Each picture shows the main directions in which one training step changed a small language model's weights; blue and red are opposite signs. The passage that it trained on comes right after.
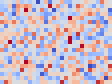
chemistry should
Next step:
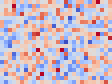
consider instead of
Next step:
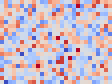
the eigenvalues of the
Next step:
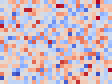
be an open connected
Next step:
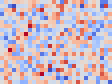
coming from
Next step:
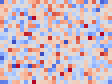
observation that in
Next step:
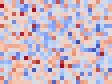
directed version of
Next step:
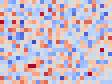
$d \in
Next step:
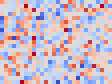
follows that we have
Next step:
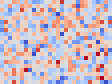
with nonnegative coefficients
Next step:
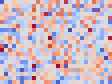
that a standard end
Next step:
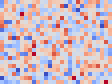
14 except that
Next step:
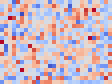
system $\Pi$).
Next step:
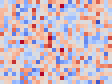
We can consider the
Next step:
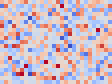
essential to mention the
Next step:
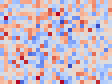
space of boundary distance
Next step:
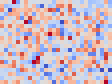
kpc$. The
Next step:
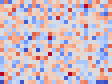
this geometric realization
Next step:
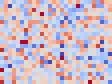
and $b
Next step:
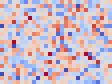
to become
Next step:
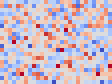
to the range
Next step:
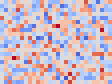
predictions from different
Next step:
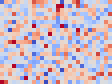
Trials with
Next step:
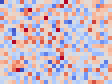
\& Rieke
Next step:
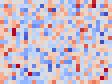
for the stellar
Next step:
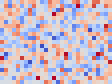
the length of curves
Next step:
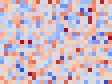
model are denoted as
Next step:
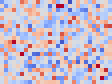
C)$ be a
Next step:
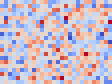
a phase transition in
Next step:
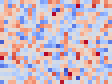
the fraction of
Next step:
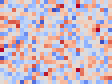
In such a case
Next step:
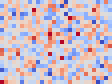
The rate function
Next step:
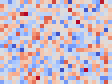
system. } As
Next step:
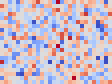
estimated variable mining
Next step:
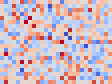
emerge as
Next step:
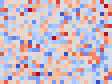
interactions and
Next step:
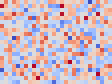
makes the
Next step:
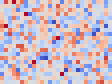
the equation $$
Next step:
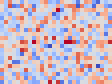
the representative
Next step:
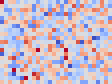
that under this
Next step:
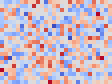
other fields, like
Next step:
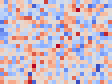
some combination of
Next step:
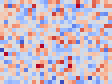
the volume of its
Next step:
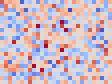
R}$ and
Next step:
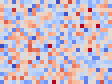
enhanced the
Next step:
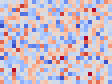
functor $F:
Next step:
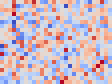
regime presently
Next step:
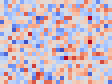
relevant in the context
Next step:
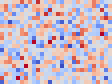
from either author's
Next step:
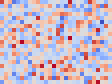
given in Table.
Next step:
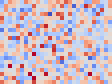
note that up to
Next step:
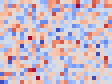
the third
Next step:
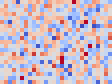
three relevant peaks
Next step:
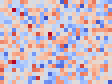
in developing nonlinear
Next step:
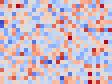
to $q$
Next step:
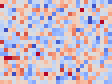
is fully differential
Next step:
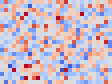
on this discussion see
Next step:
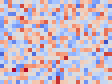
the Hecke
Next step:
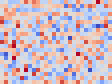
changes in the following
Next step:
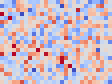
periodic orbit structure
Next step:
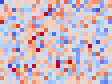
that when the
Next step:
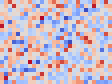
a four by four
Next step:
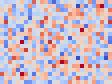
a giant
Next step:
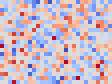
are nearly
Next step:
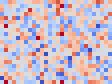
choices of random
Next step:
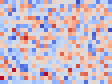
there is no
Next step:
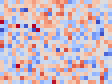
proves that a
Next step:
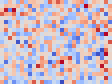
except one of
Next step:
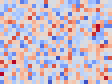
very close to
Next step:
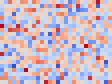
be used to give
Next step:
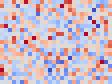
Gardner transition
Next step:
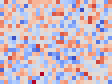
is not directly
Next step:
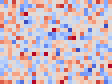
Now we define a
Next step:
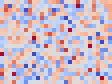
and the quality
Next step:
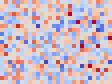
direction, respectively.
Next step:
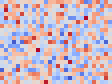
plays an important
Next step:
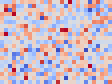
most notably
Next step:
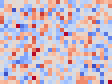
show that $\mathcal
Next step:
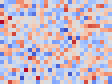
periodic twist
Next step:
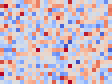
decay phase,
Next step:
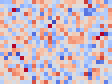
uses Definition
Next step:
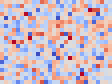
stars, which would
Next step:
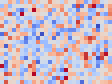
path for the first
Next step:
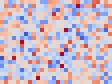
the numerical framework
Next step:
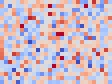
Furthermore, he
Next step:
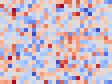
use Equation
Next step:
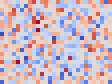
is isomorphic to
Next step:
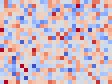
the error detection
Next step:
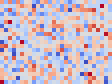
small $x$
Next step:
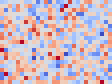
results have generated a
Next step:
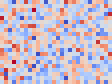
rarely two
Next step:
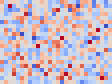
the line L and
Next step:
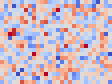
the detailed
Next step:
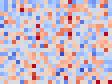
behavior of the effective
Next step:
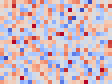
Graver basis
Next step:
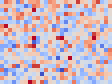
purposes of
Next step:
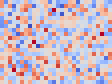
it is the
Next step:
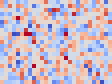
it to the next
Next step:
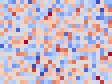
grown from a
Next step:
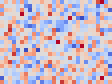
(3) above
